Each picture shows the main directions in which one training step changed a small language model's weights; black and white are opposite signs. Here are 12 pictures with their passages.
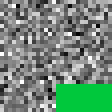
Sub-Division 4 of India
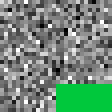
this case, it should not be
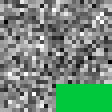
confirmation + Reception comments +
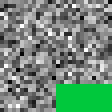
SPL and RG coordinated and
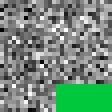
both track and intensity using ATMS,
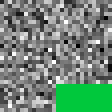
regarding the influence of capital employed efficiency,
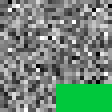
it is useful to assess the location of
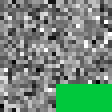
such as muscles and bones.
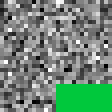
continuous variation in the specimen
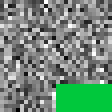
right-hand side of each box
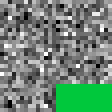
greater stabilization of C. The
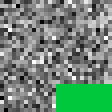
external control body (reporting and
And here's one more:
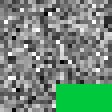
pervasive loss and damage to
